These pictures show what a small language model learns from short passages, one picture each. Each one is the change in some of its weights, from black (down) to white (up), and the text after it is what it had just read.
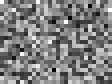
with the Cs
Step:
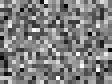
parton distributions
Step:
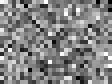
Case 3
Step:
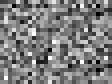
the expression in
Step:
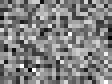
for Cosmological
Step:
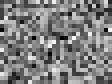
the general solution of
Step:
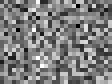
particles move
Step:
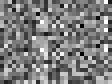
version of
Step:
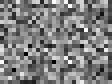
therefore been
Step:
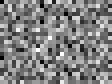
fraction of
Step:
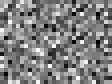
+ \eta
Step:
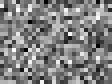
Thus, in
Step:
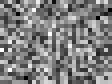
presents 5
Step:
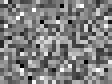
of traffic
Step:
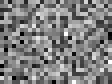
for their stellar
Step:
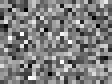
is a known
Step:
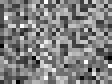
and $\kappa =
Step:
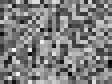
the dynamics
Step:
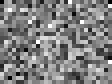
to learn
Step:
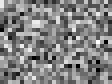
\, \rangle
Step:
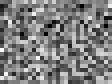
these single trace
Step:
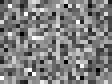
that they have no
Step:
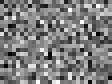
flow patterns,
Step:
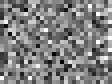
is this point where
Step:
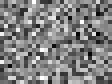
wave equations in
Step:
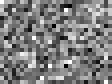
computed. This
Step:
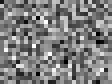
physical point in the
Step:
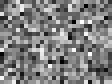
a height of
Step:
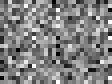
went into
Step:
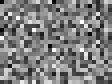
at capturing
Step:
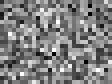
of motion back
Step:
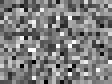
of a few
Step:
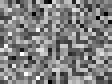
all sizes
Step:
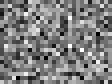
we need to measure
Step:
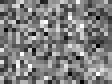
However, the
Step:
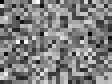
reduced using a
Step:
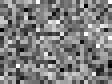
infall of the
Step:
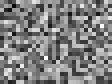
the scaling
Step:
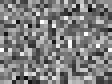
operations to
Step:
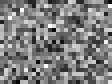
tools that
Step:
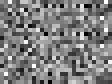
the dimensionally
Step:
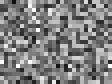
interest with
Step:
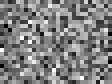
flux does not have
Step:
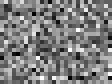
points out that
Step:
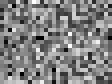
the CH can
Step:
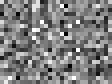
analytically calculated
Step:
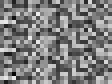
based on the
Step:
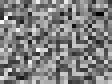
obtained three of these
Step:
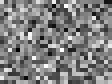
previously derived
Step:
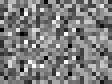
so that they
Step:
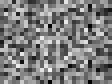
of this section.
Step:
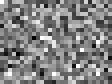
\phi =
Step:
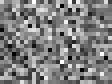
when funds
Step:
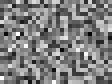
the detector material
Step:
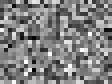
the BCS
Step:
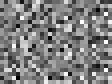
proposed system.
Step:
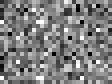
fields other than
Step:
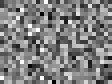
goes up to
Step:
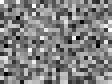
\left (\mu
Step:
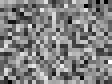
at multiple fixed
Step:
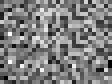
of the quantum
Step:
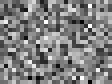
problem was
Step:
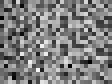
and its observed
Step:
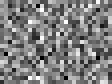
Mem A
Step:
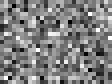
target is
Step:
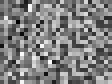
and calculated
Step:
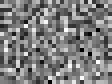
line in Eq.
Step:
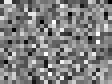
planar structure
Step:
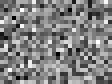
derived from the
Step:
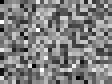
comparison of
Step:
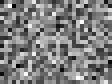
for photometric
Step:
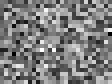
to classical
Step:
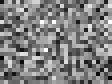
parameter whose
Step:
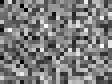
where active
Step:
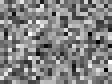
The only difference
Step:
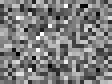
& ED
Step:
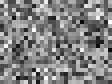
pertains to
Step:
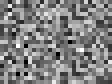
on the transformation
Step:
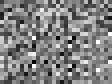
of a set of
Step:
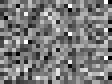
that kernel
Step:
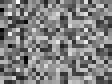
discuss about this
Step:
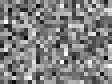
is characterised
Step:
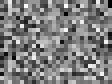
by the low frequency
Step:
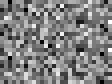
indices are
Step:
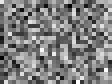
such an interaction
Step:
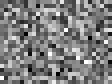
to include
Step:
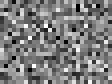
function. In
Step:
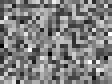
the symmetry of the
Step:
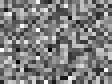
numerical size,
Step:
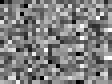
representations of
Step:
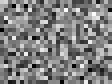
entropy method
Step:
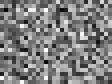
distribution, the
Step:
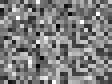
to transfer momentum
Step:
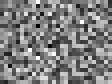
heat that
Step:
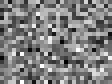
for both of
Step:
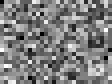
not significantly
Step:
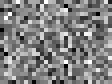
$Q$ as
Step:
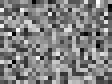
gauge theories
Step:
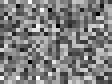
the PPP
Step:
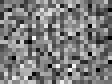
of a system.
